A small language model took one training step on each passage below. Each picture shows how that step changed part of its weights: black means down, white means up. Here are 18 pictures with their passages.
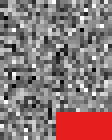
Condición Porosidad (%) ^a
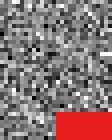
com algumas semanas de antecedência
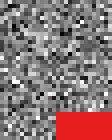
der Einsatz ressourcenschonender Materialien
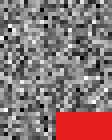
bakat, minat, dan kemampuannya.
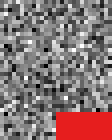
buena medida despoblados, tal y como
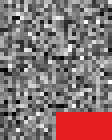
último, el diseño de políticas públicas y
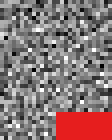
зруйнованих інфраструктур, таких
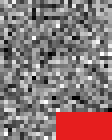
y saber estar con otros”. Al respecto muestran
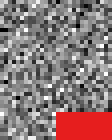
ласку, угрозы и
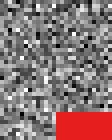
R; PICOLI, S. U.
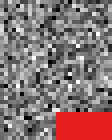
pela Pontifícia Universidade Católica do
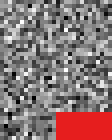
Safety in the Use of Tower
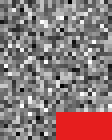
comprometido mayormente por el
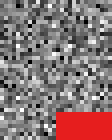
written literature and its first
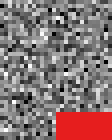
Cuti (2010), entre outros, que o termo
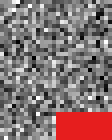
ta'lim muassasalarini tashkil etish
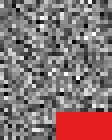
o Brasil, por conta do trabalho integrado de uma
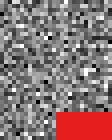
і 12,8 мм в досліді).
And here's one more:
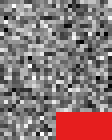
Philosophy and Life FALSAFA VA
